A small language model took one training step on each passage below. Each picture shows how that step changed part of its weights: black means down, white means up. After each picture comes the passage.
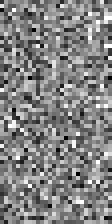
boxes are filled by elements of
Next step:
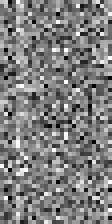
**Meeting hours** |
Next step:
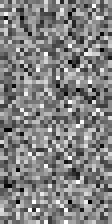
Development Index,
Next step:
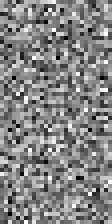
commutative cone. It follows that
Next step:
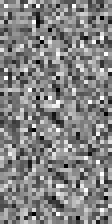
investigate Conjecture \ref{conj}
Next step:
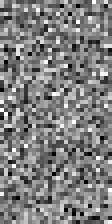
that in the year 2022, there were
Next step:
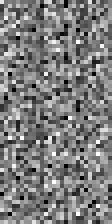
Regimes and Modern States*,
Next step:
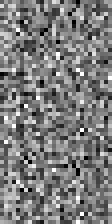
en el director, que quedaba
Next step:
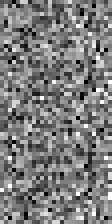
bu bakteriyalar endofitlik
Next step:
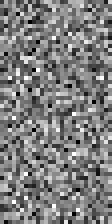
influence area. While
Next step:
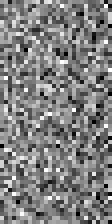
Махаматова, F.
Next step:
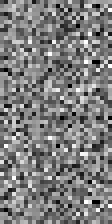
diaristic self-referentiality,
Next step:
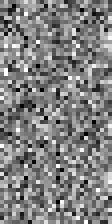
sus infames seductores
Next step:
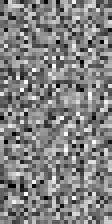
prediction rule for the random discrete probability measure
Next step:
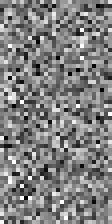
to be supplemented by the real solution
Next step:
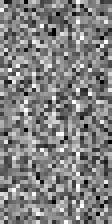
\in R$ has a continuous bounded derivative
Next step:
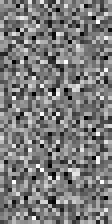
+ \gamma + \beta\gamma
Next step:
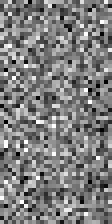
$W(\lambda,r)$ and hence is
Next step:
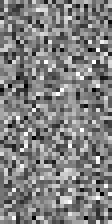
that various restrictions on the curvature
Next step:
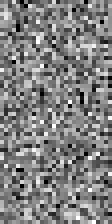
server automatically (unlike
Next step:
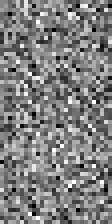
the speedup factors solely depend
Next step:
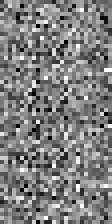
we have the following observability estimate from a
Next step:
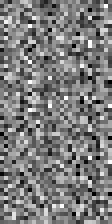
Aus ihrer eigenen
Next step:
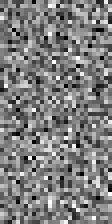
variable. The constant stars can show
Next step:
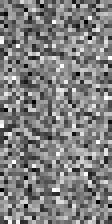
érkezett adat.
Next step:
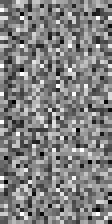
die Verantwortlichkeiten und die
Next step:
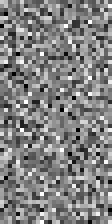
bounded. Let $\epsilon>0$ and
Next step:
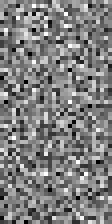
demnach, die individuelle
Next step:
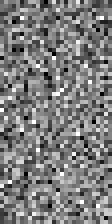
in the transneuronal spread of
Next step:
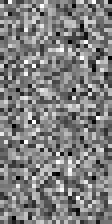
D., ⁴Toxirova
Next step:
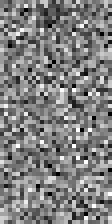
12. Usmanov, M.
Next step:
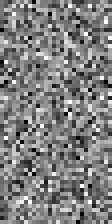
$R$ is reﬂexive
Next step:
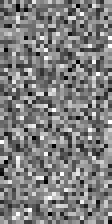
the direction taken into account, whereby
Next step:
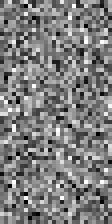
*Droit pénal et
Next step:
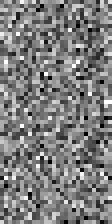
is an acknowledgement that new
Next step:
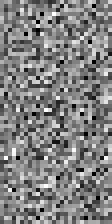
Academic Exchange Service
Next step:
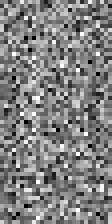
can adiabatically eliminate
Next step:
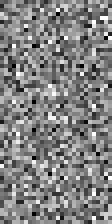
this optimization procedure requires large computational time.
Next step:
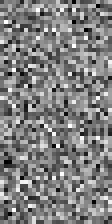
CE et al. Expert
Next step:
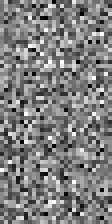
der Waals heterostructures.
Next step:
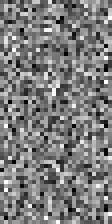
малого бизнеса,
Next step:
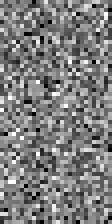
by the maximum principle and the Riesz
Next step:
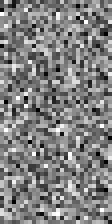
(socioproductivo) es el
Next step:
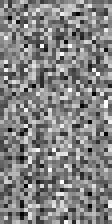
as well as that of inclusive,
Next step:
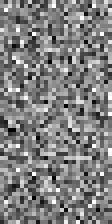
tables for $T_4$,
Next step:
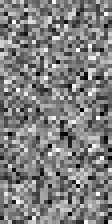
$R$, and one can read off the
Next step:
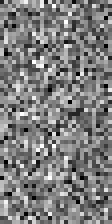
the $BII$-metrics. In
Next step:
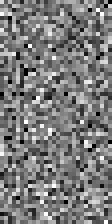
begona g'oyalardan
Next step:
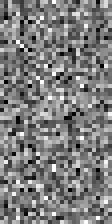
talabini bekor qilish;
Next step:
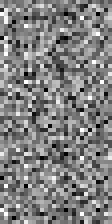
but not necessarily local. It becomes local
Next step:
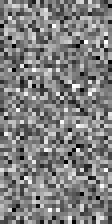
singular locus, $\cSb$, of
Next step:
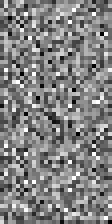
claim that, \begin{equation}
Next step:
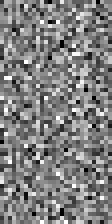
işlemi ortalama bir
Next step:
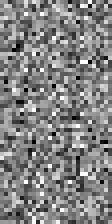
in order to interpolate smoothly between the
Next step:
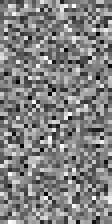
de heer *J. Bosman
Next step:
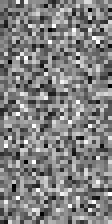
the set of all $(2\times 2)$
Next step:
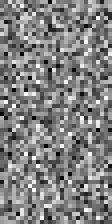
functions $\mathcal{L}(\beta )$ and
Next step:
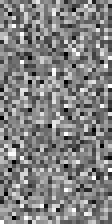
research was partially supported by the state order
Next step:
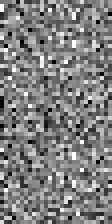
Elektr energetika,
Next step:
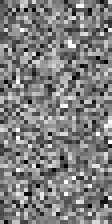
studies. This will be the study of our
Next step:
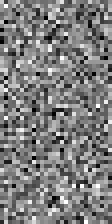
\bea {\cal C}_1 \simeq
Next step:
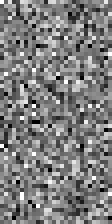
orientable \; \surface) \times
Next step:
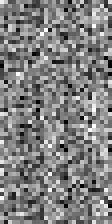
from Viall & Klimchuk
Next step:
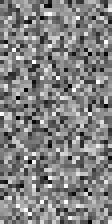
exponents $y_{T}$ and
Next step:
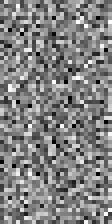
según el tipo de
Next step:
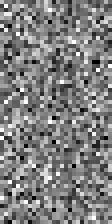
band. Shear banding has been observed
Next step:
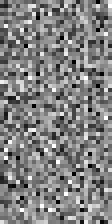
different loss functions for functional principal
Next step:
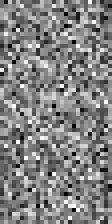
can define a set-valued map $
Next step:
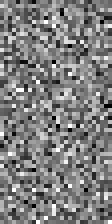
freeze-out hypersurfaces in the
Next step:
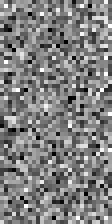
Sharma for fruitful
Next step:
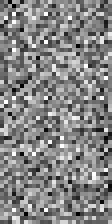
jugeons artistique.
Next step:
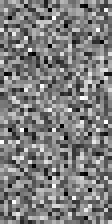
wird bei JANCHEN
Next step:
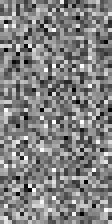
رویه^۲ با
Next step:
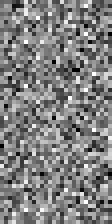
is independently determined from the longitudinal
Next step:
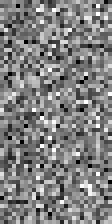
reformulate the user interest distribution from
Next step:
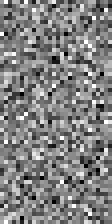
Verein und dessen Ziele
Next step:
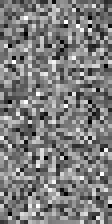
feedforward control can completely
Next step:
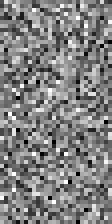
interval \( t_{\rm init}\le
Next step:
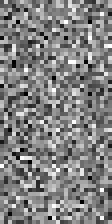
pairs that are shuttled
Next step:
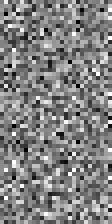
campaigns of simulations, in
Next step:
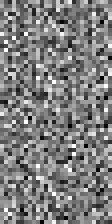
мушак, пай ва
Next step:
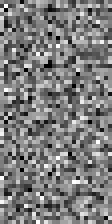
muloqot; b)
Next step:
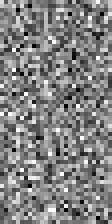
points and the valence band (VB)
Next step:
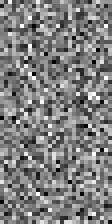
va bevosita so‘zning
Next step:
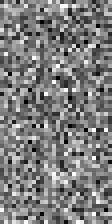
are well known (see e.g.
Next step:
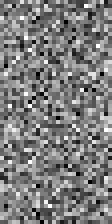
Professor, Samarkand
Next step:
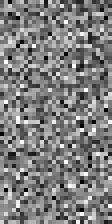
and validate. This ensures that
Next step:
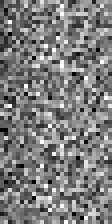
Библия. Книги
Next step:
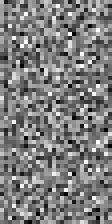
mijozlarga sifatli
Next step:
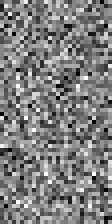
$C$ is dependent on $\alpha,
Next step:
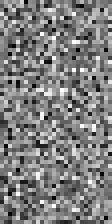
Mumford moduli spaces.
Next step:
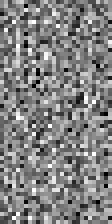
between $i$-th facet and
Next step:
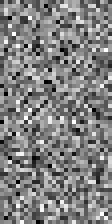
a set of feasible evaluations. The
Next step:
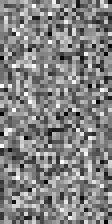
first $K$ variables $\tau_n$
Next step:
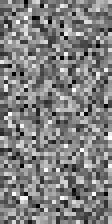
is, $\Delta^{\epsilon\epsilon'}$
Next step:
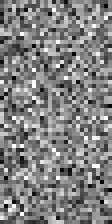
on I will denote by $\mu$ the
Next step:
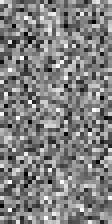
VG transition is established in the
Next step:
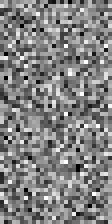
to $\eps$. This is the effect of the
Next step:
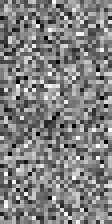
b_n$. They proved that there exists
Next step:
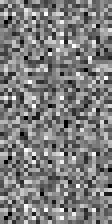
i\neq j,k\neq
